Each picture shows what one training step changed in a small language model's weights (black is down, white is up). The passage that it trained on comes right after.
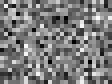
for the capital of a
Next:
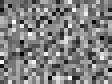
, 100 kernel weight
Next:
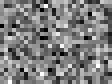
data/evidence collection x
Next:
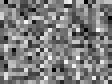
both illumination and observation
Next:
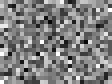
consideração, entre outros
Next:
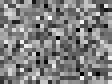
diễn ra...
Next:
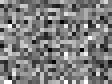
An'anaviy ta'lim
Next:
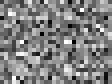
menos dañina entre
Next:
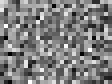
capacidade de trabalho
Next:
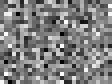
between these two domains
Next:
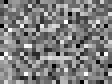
activation. Additionally,
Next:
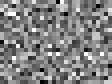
detail. It also presents
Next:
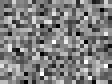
punto de vista,
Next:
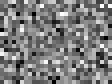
can distinguish between a
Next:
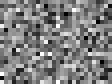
into notation using AI, which
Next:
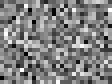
Mundri², Anand
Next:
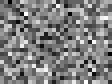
Amerika bahkan
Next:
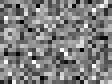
Osiyoning qolgan
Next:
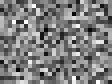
on a set of gel images
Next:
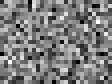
kasb etadi. Bu
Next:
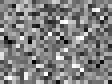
growth, body
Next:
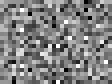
laminates, 4
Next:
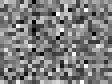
turlari ko'rib
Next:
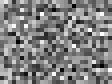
the city of Bandung.
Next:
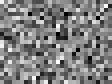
change, in turn, has
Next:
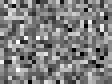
dados fornecidos
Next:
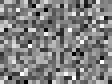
г. Сборник
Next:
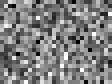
person may have been spoken to
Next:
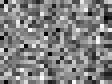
moisture availability such as
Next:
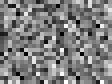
the corresponding
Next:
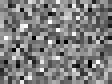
boro crop being
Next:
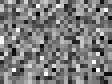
від вітрових
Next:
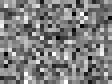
a matter of fact, it has
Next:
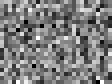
із Стусом
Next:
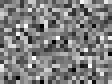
autonomia; inizia un
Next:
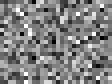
den Schluckvorgang
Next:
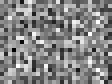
DBN) after 3 min
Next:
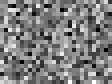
above published
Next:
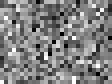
structure or law is not
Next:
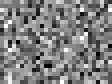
Although the toxicity
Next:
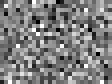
M. Göker and
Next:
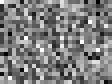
is required to address
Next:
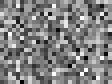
Research Infrastructure
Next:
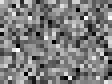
already during a visit
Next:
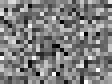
tajriba sabab
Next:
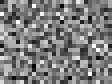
metaphor-driven models
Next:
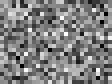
botellas de vino
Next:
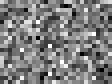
these aliens vulnerable
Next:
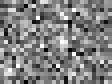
4.7 min. Figure
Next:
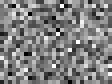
list of properties that it
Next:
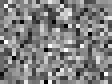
and production of goods.
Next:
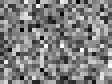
educational effectiveness is
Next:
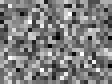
period T_0 ,
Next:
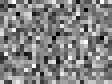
what they want to become
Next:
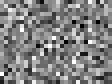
dados apresentados, os
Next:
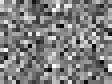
yoshlarning liderlik
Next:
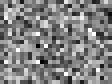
by the 2nd or 3rd
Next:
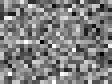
opportunity to optimally
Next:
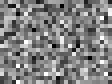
the key objective of the
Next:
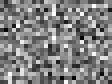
Mean adjusted
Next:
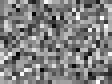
study objectives and data
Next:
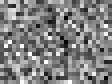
at all (Kargın,
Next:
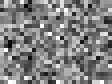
que é, por sinal,
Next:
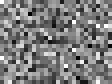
migration, integration and
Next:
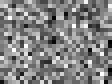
2) nie był
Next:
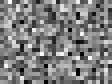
collected and analyzed.
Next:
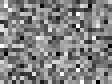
kimdir do‘kon
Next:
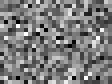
in municipal solid
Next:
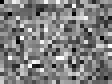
acts as an intermediary
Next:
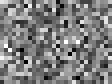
emerging importance of risk
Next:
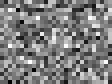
progresso sociale,
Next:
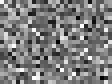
muscle cells.
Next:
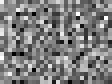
\quad \text{in
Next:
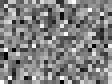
and Factor Of
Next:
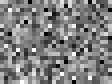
= 0$ line (the
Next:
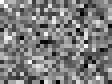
ayrim usullari
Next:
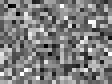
of research obtains the
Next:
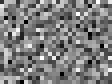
На дистанції
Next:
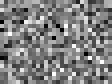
kulturi. M.
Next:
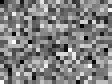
savaş, terör
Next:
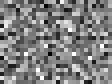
the University's priority research
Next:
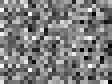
// білім
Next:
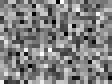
were based on the contents of the
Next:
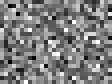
an interpretation of the results
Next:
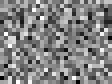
and Williams⁶
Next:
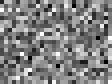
именно подобными
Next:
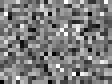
strategy. Basically,
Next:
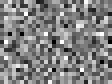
drops to guide to
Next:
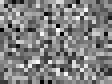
ook nog het
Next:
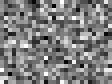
Nonoperative management of
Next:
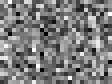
serve as predictors,
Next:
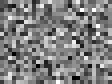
Choosing proper
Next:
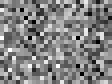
in this area necessitates
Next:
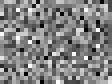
а з іншого —
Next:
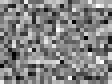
potential functional properties.
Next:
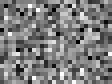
or else only the first
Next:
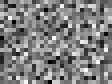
1: The different forms of
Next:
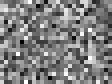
done with excellent
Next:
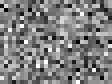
way to provide the necessary
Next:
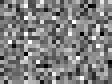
Shuman Foundation. The
